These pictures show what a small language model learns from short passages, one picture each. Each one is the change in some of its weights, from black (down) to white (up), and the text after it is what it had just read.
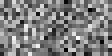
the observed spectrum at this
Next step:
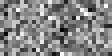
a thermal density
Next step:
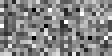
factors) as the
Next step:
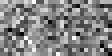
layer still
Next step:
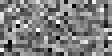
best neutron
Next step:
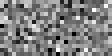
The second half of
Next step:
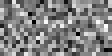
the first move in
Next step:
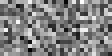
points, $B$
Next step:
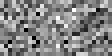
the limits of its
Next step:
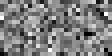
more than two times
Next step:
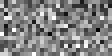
\eeq and the
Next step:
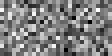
reasonable fit
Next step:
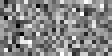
controller, the
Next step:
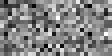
high concentration of
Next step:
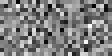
to compute the
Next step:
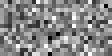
is honest and
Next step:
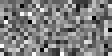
queried only through
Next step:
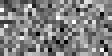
physical quantities at
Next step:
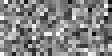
patterns in
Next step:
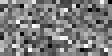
indicates that it is
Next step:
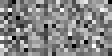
this effect, we model
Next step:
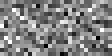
hub nodes
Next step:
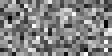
with financial
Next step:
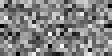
The function $Q$
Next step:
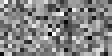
Bell test is
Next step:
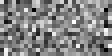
spin down to spin
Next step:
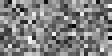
we determine the mass
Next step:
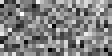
gravitational constant,
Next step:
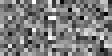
note that if these
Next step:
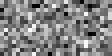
conclusions and
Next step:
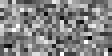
of Sciences
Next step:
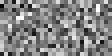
by the slip
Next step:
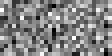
stable in its
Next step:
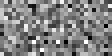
included SFR
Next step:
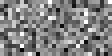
a very dense
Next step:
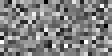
we compare the distribution
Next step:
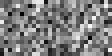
at 6\,cm and
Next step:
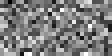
hence also the physical
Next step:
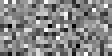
CS mode,
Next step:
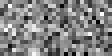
number 4 comes
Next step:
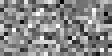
AP. Bold
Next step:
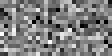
Thesis work.
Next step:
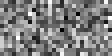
responsible for the
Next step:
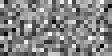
graph the information
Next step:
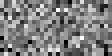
the light frequency,
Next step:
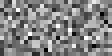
the MP coupling,
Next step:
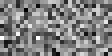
the potential well. In
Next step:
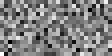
the sign determined by
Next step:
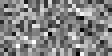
on the noise and
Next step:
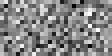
an indication of how
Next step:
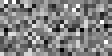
I find four problems
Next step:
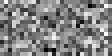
versions of
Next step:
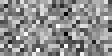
an example of the
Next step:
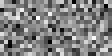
to sample the free
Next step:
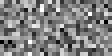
by measuring the
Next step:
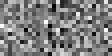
if the baby
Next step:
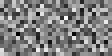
the coupling of the
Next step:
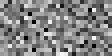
Here we report
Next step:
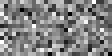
} The variables
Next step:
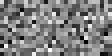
where $L$ is
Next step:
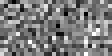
not certainly
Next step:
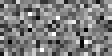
more rapidly
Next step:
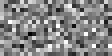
complete loop
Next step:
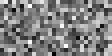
coefficient is constant for
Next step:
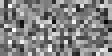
show the complete
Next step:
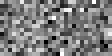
over time when compared
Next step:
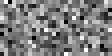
two – with
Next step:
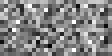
interaction becomes
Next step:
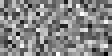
the one-dimensional
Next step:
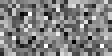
calculated using the
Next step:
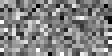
neutron. As the
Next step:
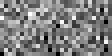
our previous measurement at
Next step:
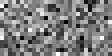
A sensor
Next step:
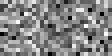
electric field in
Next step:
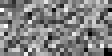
data curation
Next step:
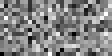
\sigma_\alpha =
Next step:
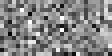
\epsilon ^2
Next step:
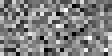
the shifts in
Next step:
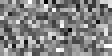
pointing to the
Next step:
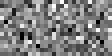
justified by
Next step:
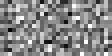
and an input state
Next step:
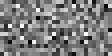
to be fully
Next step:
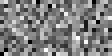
to initiate
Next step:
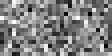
different form, as can
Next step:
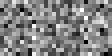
$u$ is
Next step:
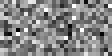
numerical analysis, and
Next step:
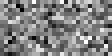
finite value for an
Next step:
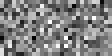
the field $\phi$
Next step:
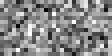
particle. This is
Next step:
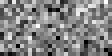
is a central
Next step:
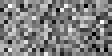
studies the case with
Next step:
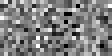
energy gap between the
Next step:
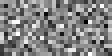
various measurement
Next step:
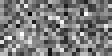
% on the
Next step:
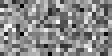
Wang et al.
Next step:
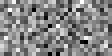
other hand,
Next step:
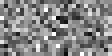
additional red
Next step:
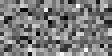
provide us such
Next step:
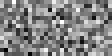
of Machine
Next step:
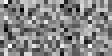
following equation for the
